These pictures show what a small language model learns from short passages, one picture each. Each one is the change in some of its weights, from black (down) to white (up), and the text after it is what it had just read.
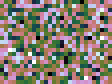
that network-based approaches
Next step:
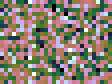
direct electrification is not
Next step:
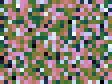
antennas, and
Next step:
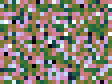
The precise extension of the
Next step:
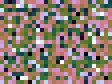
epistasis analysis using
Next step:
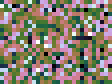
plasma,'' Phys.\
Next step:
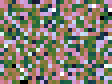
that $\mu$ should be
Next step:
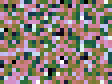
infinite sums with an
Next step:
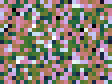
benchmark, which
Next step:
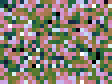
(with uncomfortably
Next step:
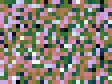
of evidence support this
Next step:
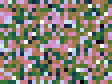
section 2.3, we
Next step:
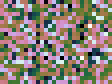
error in the binding
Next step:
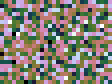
the stars with $Y >
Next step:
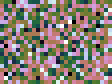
where we begin to see
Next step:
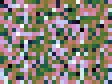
changes the relative
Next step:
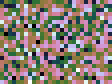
and $k_B$ is
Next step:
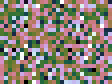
Entangled particles
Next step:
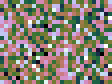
-- which, before
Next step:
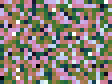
work by Görke
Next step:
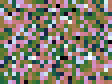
be found in the rest of
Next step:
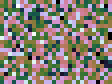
over the generated topology.
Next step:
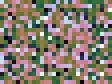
first, second and third
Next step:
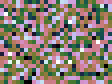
measurements. The best fit model
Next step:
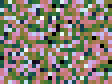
T\~onu and
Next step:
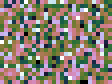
Bayesian inference.
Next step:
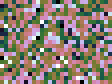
in the vicinity of
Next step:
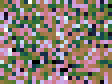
original PBN as the
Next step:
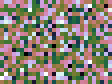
regime and the results of the
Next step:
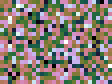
required for the actual
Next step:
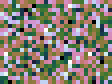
production of DM at
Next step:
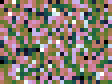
is that revivals
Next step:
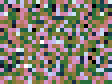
(b) Intensity
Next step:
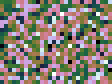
$t$ enters in the
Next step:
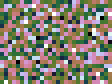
and retro-reflected
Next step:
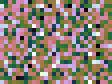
expressed confidence that
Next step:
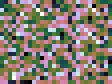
sample. Contacts
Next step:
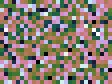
at a fixed overall density is
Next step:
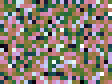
are generated\footnote{A
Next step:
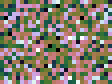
to late June |
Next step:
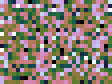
find that the region of parameter space
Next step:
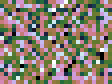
be able to estimate the
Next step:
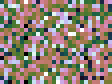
Computer Science
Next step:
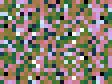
models can follow complex instructions
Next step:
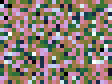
$\rho$ recalculated
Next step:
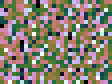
labels by combining
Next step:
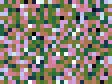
bias change for our
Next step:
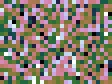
\#3: Optical
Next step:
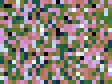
indicates a relative difference
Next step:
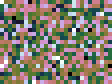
early detection and
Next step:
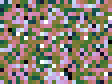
speed when the frequency
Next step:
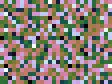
proposed in this paper. To
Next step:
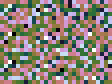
in the parity-time
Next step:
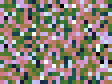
obtained as solutions of the
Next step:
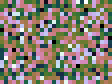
of Lemma 1 is given
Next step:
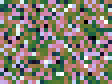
satisfies \BEQ
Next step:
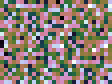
must make the first
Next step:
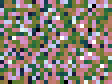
a curve-fitting
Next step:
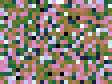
for sampling efficiently
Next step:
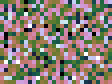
First we provide an
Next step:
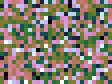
in the photographs used
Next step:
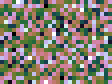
they play significant role in
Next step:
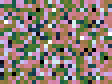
explore the full range of
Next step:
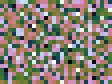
approximately unchanged,
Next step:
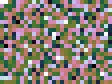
the cases, independently of
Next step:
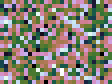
matrix form, the reduction is
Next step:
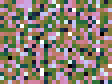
full characterization of the
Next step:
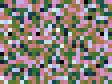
the oscillations of the
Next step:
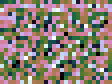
denotes the same for the
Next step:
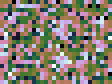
to show that the free energy
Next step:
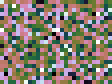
framework showing that
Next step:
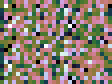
& FO & all &
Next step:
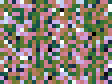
additional parameters, including
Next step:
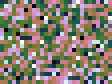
which PyPSA's
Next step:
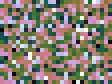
stellar position is very
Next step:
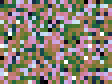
is an eigenvalue
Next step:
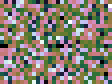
have different characteristic features.
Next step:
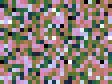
the propagators of the
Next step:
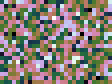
$\zeta$. I shall
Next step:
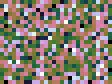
for conformer I of the
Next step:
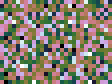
opposed to designing a
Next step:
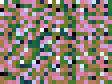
power (intensity)
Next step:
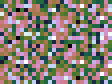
be, recognized by
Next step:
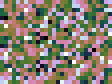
entire temperature range without any
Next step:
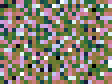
four compounds. The probability
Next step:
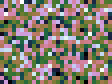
the Hamiltonian walks
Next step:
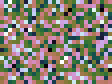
that are beyond the
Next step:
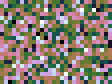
concepts makes
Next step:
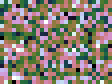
speech units.
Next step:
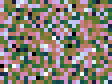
understanding that the properties
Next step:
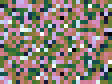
the magnetization process
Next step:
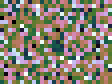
employ the well known
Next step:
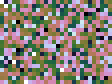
averaged over 500
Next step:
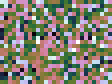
clear from figure
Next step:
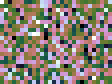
pro and the high skill
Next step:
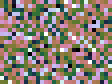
in the CM frame
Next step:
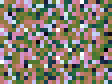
trigger efficiency
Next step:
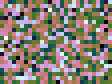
n-th oscillator
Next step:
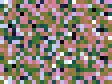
in the igloo
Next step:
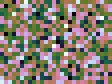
$dz$, then the
